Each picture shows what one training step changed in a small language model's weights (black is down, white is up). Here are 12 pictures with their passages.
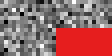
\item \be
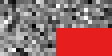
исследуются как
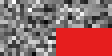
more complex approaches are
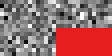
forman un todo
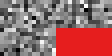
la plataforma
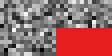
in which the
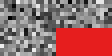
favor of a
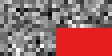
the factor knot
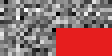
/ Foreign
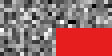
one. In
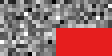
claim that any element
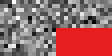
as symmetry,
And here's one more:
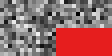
the sense of
